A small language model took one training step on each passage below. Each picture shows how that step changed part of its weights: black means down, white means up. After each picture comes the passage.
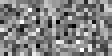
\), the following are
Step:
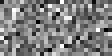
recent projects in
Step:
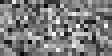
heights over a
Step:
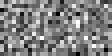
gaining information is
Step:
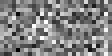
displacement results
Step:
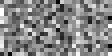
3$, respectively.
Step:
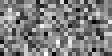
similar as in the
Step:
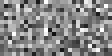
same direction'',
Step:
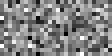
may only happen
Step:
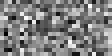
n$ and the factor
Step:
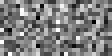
& \leq \beta
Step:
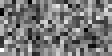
of the highest weight
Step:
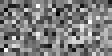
switch from
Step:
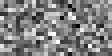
a positive constant, and
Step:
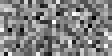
$ \alpha $ and
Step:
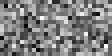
has the property that if
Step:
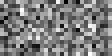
\leq i \leq
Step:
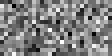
of geometric constructions and
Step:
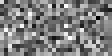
\, d\alpha
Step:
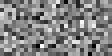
$\alpha \ge
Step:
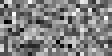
i.e., problem
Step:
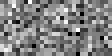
dense subspace of
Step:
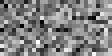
$\ast$ for which
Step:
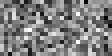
1}$ (where the
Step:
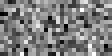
1} \times
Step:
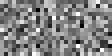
\circ \bl),
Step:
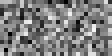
\ee for some
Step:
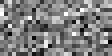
m$. Now we
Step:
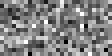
LRD thr
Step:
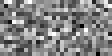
a prime number. This
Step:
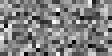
dimension $7$. Using
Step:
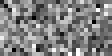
in Appendix
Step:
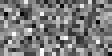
which result from the
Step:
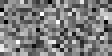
normal bundle of ${\cal
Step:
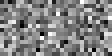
in the sample, for
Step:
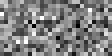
Many of the
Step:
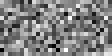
the upper bounds for
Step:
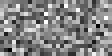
the time limit. Since
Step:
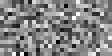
the minors are related
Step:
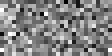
Since $a \ast
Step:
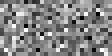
uniqueness in $\scr
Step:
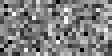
on the right.}
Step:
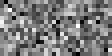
this product can be written
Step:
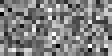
of any dimension and ,
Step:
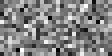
simplest case when the
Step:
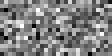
showed that these stable
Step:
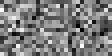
situation of complexes over
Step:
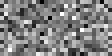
for an entire
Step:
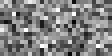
induction rooms.
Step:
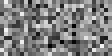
the example we give a
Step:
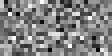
is analogous (in
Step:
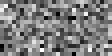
If $p\in
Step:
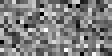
corresponding cycle of the
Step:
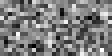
the distributions of the first
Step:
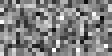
replacing $f$
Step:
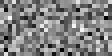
shows it too,
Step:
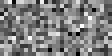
issues of
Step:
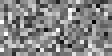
problem in simulation
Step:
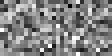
effect of location
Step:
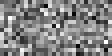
all $i$. Moreover
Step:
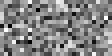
and Lemma 3.7
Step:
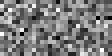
smooth extensions of the
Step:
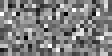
some constitutive function
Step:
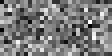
that we have to
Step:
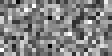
h)$ with $\varphi
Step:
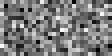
again a contradiction. As
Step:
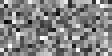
goes large.
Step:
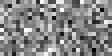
Lipschitz constant no greater
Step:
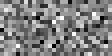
$K$ into
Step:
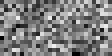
enter into a
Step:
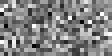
a link $\widetilde K
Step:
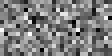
special case of an orthogonal
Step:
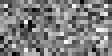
Now the rates from
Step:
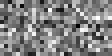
number of times,
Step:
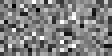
gauge equivalence.
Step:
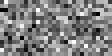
has turned out to
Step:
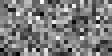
that the Gamma distribution
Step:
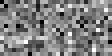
L}, $$ which is
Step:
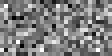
of notation, let
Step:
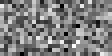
of which the values are
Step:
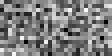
is a subset of
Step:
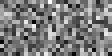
of the sums of
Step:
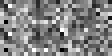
into two cases.
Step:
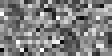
by iteratively
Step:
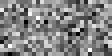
the method of star
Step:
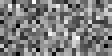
of the classical local
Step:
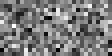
Together with the
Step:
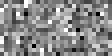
Since no new arguments
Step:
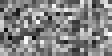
a three-dimensional
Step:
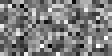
set of monomials
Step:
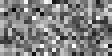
of each node into
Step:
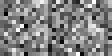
\cdots & \cdots
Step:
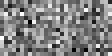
one can attain that
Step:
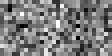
its turn cannot be
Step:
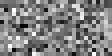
PTO is the
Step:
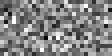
In fact, it is
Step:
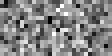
\overline E)^*$
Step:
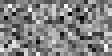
and 3-d Poisson
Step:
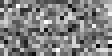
and several important results from
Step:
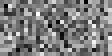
that exploit the
